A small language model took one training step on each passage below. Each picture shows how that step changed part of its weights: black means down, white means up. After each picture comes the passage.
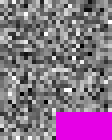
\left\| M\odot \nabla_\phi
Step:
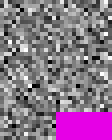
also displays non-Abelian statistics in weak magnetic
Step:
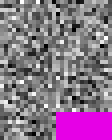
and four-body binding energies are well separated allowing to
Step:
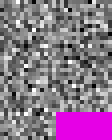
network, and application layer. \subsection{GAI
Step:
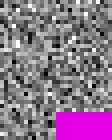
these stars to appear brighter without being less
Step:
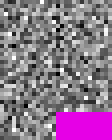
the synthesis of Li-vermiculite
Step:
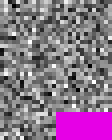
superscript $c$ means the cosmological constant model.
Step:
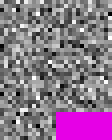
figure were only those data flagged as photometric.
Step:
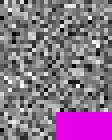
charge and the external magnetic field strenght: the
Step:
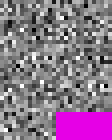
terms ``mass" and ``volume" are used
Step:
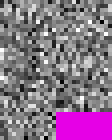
tasks with significant noise, such as singing voice
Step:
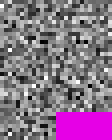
GeV}\,, \quad \varsigma_Q =
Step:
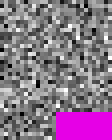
a complex process and needs to be understood from the network
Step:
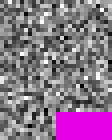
be able to transfer the voice of an unknown
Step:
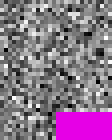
Suppose $u^d$ $\in
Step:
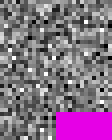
X_u \ell \bar \nu$ decays
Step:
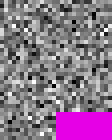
as a consequence of hybridization between a localized electron and
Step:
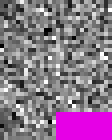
where the wave packet is impinging at
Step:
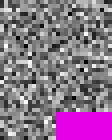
thermal fluctuation, may force an earlier termination of
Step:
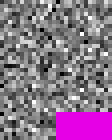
\bluec & \bluec &
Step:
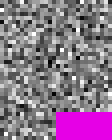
niobium has an energy gap of
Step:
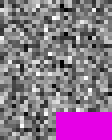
eventually to the decrease of the fraction of
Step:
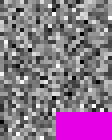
not include the R580 spectra of all the
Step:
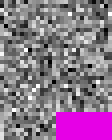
the canonical energy-momentum tensor turns out to be
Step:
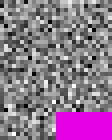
the couplings of the branes to the RR fields
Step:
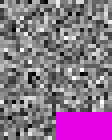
Fields in Gauge Theory}\\ {\Large and the
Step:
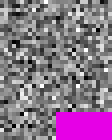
precursor cell line, initially derived from an
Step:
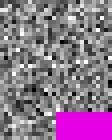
studies. When electron tunneling is fast, our
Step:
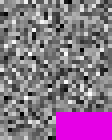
with an exponential distribution. By comparing the smoothed
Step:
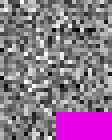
constant per experiment. The MapReduce framework
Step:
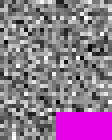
(i.e., estimate) the phase offset
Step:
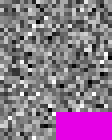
than linear in the whole range of doping and can
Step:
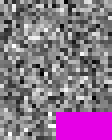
refinement of the reconstruction. Here, $\Theta$
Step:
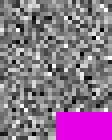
Additionally, at large momentum transfers, these
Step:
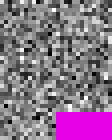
with $g(\delta)$ real valued function of
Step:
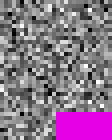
Recent numerical studies in one dimensional spin chains have
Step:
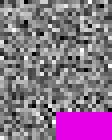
underlies some recent research in the lossy compression
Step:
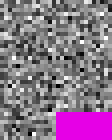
$K_+ + L_-$ increases the
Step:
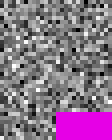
the whole manifold and therefore, the metrics
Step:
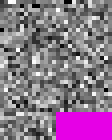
\end{equation} The two equations above represent a
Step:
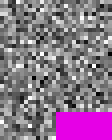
Hurst exponent of the average activity generated by the
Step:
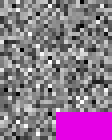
the %overestimates the size of the larger
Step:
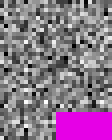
the singular field strength. By using the relation
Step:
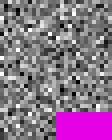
1550 nm excite carriers to the states below
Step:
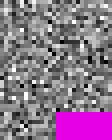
don't count". If one changes the basis
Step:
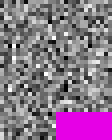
in the unit circle. From the above it is also
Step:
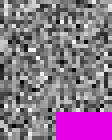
applied to any formal solver, such as exponential
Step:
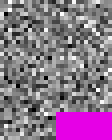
POT1 stands for a set of potentials which
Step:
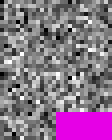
of Schwarzschild interior},'' {\em
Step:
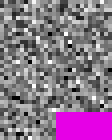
is a trivial consequence of the conservation of energy."
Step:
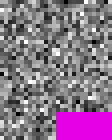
same assumptions. This is particularly useful in various applications where
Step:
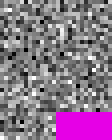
spurious effect. Rather, a positive fraction
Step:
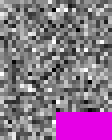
neighboring orbits in the phase space and gives quantitative analysis
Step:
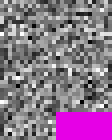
densities.\cite{prendergast} This
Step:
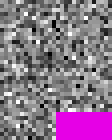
$B\simeq H$ for a broad magnetic field
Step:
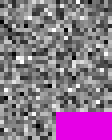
provide an exact result for~$\bar{\La}
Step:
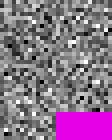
but a proper initialization of the internal state is
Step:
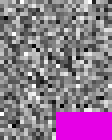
Dark Universe with Euclid'' and from the
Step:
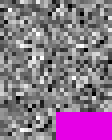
selects critical spatial regions and estimates multi-scale local
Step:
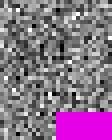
bars still remain large, and very wide-angle
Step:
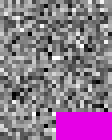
symmetric matter in the main frame, and the masses scaled
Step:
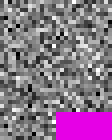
(2006) also searched for deviations from the
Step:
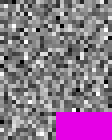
the eastern part were being read out with a separate
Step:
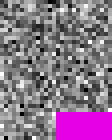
take the amplitude and frequency of the chirped
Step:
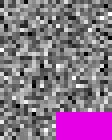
the linear relation considering error only in the IRX results
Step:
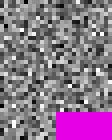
the gauging; however, the appearance of
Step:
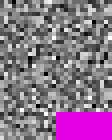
precession can be observed in the diffusive
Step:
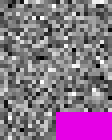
+ i1000$), and a spacer thickness of
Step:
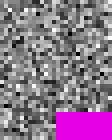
The right ordinate is the normalized magnetization. No
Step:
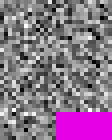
method utilizes the expected value of the conditional probability density
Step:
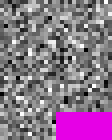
optics and enables compact, real-time,
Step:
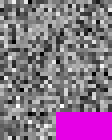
one to eliminate the unknown factor $c$ in
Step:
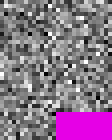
Espaillat2019}, and these
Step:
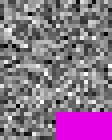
of a partial solve on the intermediate grid. The
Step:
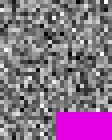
probability of making an arbitrary trial move and
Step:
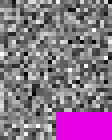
dependence to the experiment, the simulation does not reproduce the
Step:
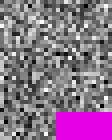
accepted to take part in this study. **Author
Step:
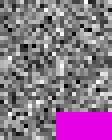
facilitating CT. Further evidence for the direct involvement
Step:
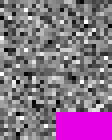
are density operators for the right and left moving fermions with
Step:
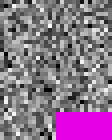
with those of A0620$-$00 and
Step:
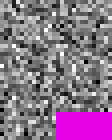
concentrated on a null hyperplane. The vector potential
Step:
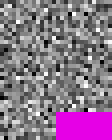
representations of the participant form factors fitted to data.\\
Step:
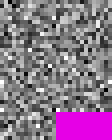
not require an elaborate screening mechanism to
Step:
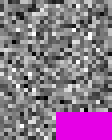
\section{Data, Rain Events,
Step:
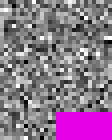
interval approach, by extremizing the boundary action, or
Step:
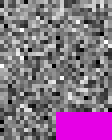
the new variables on the left hand side and some of
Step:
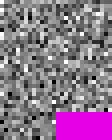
\delta \tilde p_2|^2 \right
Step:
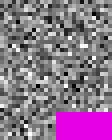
and hole, $e$ the elementary charge,
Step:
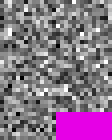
Basic Research in Science (U.C.
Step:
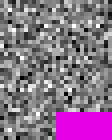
to pulsate again during their final WD
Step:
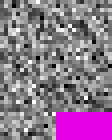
the foundations of contemporary physics, and
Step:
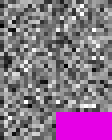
by TANSPEC. The location of the massive
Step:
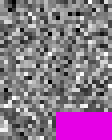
| Sustainable Traceable Updating
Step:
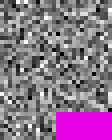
an object's physical size to its angular size --- changes
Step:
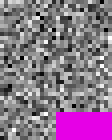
cognitive heads vs. random heads
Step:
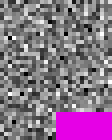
for $t^{search}$, and the optimal search
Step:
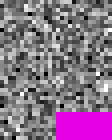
of quadratic refinements $\sigma(\gamma)$. On
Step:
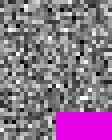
is to ensure that the infection rate does not
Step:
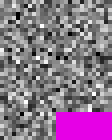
Crucially, during the training rollout
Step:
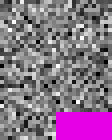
we obtain for the one-point marginal of
